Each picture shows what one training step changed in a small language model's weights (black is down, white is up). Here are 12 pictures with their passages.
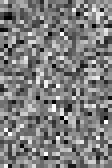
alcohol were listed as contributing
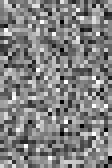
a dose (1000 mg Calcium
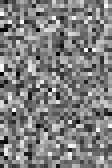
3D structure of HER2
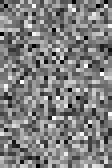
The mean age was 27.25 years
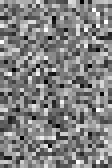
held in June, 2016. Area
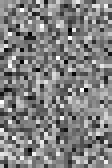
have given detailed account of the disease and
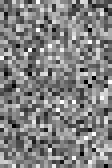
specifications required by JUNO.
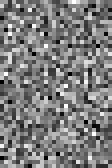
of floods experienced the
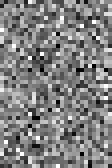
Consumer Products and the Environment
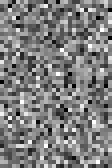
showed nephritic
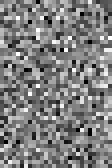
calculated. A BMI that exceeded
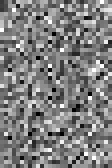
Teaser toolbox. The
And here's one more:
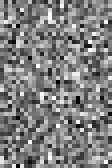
MARIA) Middle Ages
